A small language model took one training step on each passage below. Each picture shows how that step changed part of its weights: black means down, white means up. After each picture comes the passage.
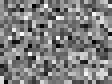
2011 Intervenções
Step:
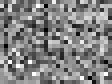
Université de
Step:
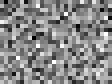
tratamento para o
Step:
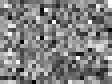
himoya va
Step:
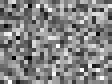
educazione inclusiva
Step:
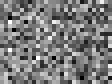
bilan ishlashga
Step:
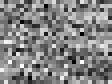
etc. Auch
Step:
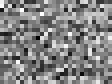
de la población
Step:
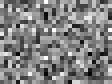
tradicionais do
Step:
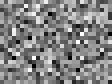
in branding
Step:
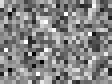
assim como para
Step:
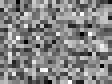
- Durch
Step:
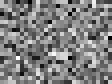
jarayoniga ijtimoiy
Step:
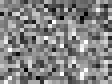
yoshida esa,
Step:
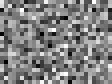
de los datos
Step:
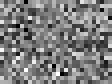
comportamento e
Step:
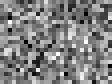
bilan birga,
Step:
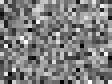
orang tuanya
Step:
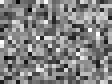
для внесения
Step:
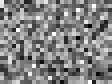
para o bom
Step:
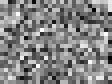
lingüística de
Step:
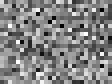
sari harakat
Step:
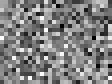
tuzilishga ega
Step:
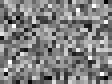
press and
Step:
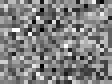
2) shaxsiy
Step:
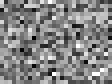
desarrollando a
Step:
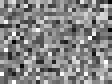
situações consideradas
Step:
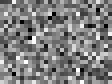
Deus, o
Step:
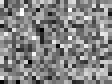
transformación social que
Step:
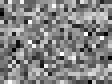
pali di
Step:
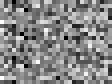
pessoas de diferentes
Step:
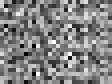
қилиш учун бир
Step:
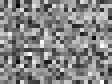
A atividade
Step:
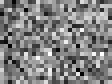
pengumpulan data
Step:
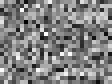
la realidad
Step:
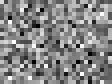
maskani sifatida
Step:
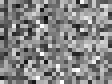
education in the
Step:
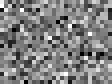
de Mestrado
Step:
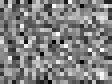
HASIL DAN
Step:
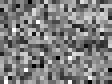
the process of
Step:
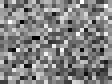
casos, visando
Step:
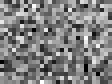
que los estudiantes de
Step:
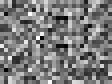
today in
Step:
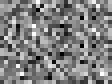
- Avanço
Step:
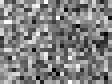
das pessoas,
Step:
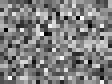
Bu maskanda
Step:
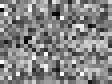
daria não
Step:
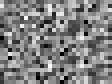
ser fiel,
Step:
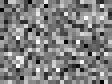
with the aim
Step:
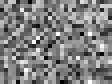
Dil Olarak
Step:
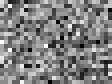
demanda por
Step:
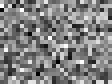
de Ciudad
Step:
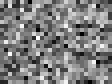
Fund einer
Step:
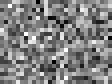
se extiende
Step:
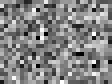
innover »
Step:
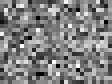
av Arktis
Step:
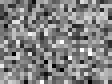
В период
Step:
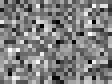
texto dramático
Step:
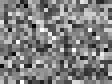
terres. Les
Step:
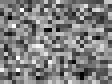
kabi ijod
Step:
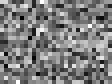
Бога в
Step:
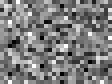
o'tsa ham
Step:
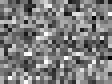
إلى المحتوى الذي
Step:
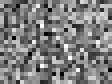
une comparaison
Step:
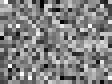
ne peut être fait
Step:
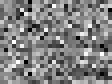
Solih kabi
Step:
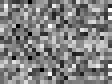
unda samarali
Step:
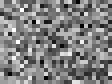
ayrim shakllari
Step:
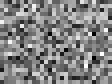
que las primeras
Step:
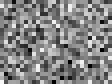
birga nonushta
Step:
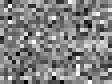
poate provoca
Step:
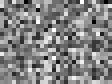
en el resultado
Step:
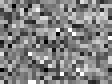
memberikan nilai ekonomi bagi
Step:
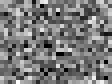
дала 1 %
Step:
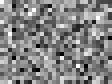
se tornem
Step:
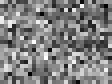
talab etadi.
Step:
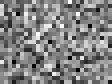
in cities,
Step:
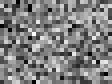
publique ;
